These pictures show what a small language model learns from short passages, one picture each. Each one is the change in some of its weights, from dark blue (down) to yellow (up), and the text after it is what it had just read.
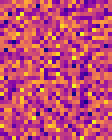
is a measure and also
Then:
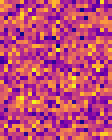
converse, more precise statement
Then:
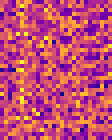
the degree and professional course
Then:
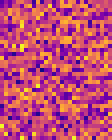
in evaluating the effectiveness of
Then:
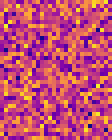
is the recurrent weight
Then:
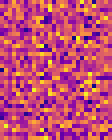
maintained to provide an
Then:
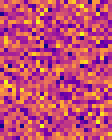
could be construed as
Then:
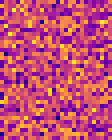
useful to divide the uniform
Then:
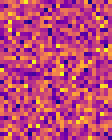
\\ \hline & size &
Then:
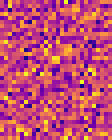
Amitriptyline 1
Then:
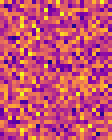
at the institution level but
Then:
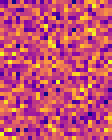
rank varieties} One of the
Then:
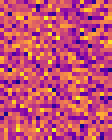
of the results shows that the
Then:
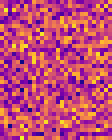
and its second fundamental form
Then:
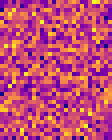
stability estimates are proved in
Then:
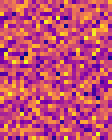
to be the culmination
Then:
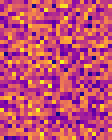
of our researchers, as indicated
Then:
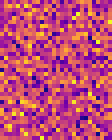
the {\em semigroup of
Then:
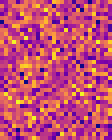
\What $ iff
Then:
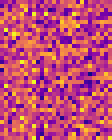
a particular task and work together
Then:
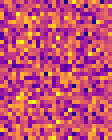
cars, trucks
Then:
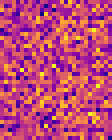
structure interaction. The starting point
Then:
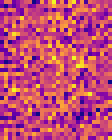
a minimum number of components,
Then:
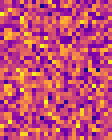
the bijection, which consists in
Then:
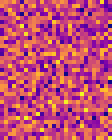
the tube light.
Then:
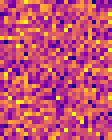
\text { and }
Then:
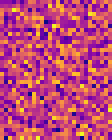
irreducible representation, nothing is
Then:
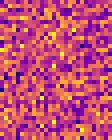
least with cut-off
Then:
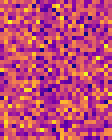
the ordinary specimens. The
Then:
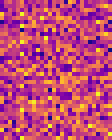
two hundred samples,
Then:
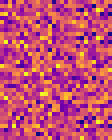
2), also taking into consideration
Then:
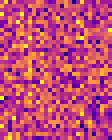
and $\alpha\ll
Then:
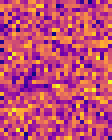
$b$. We initialize
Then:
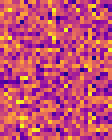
\N$ be such that
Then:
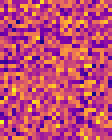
surface defined over a number field
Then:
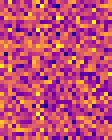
5. QR code for
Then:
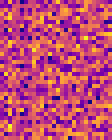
VAS scores was observed
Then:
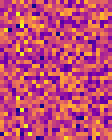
generation, to protect their
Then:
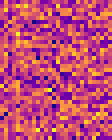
the results of Sections
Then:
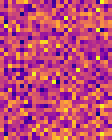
le c\^one vide
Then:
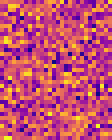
$0$, of a hyperbolic
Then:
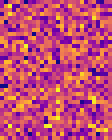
where stacked layers
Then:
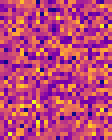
clone. Therefore,
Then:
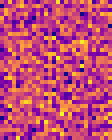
$i$. Given these
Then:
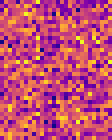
the assertion of the lemma.
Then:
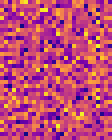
o non orientato)
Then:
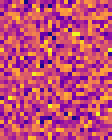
out dichotomy,
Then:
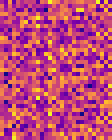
second smallest modulus,
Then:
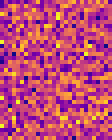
rise in the last stage
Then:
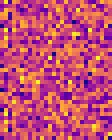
voyage, indicated
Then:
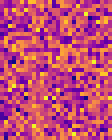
how we can compare more than
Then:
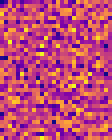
designation code is entered
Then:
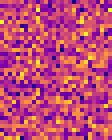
point theorem in cones.
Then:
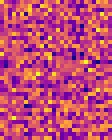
Sciences and Technologies for providing
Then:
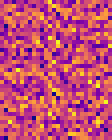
screening models, including the
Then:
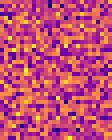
which data. Tips
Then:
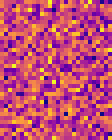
sand is a minor
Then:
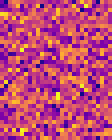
in finance relies on
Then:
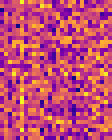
protocol and after shifting to
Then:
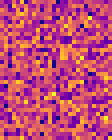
many wrong perceptions
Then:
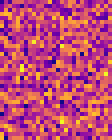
additional considerations are necessary,
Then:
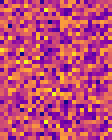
the type of organization.
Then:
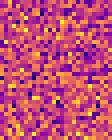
0.22). These observations
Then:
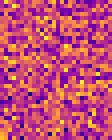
or a base type:
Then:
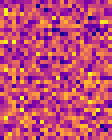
This completes the proof of
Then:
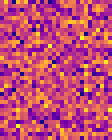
drivers of these conditions”
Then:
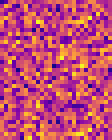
aligned state (or
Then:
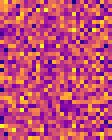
were less intense. This
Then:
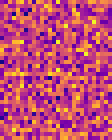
convergence proved in Section 3 to
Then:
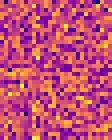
that need to be addressed
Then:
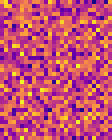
effectiveness of the drug, and
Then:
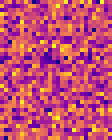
inflation, and interest
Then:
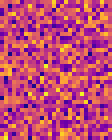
unprofitability or weak
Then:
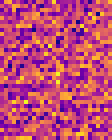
calculations cover half a panel
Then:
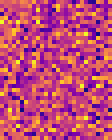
Phys. Lett. A
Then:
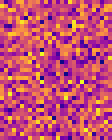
of the mind. He
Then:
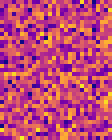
number of possible player types
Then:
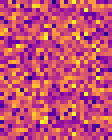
Desa Cantik using the
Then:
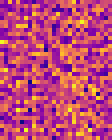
had completed education levels ranging
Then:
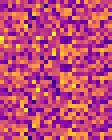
media accounts links in
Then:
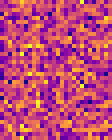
time. This allows us to
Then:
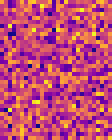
base, and we can see
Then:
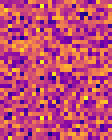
because we cannot apply the
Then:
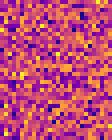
in terms of environmental safety and
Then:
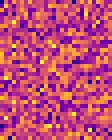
tool for early-stage
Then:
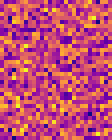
raw material in the building
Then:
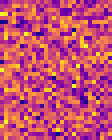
denote the decomposition of the
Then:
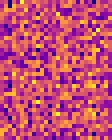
impact, we work with them
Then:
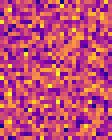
minimal uniruled class
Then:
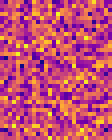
measured 2 hours after taking
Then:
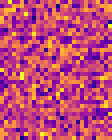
u$. As in the proof
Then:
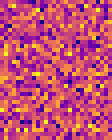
different traffic levels:
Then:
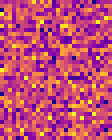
community have been mentioned in Figure
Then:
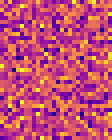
If $G/\Gamma$
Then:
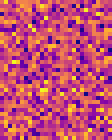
By this and {\bf
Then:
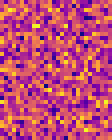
vectors are required to be
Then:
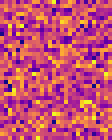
rate, we used the
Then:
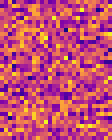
hoc and sensor networks
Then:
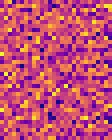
VWP VWP VSP
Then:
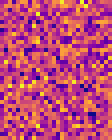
According to the official EU
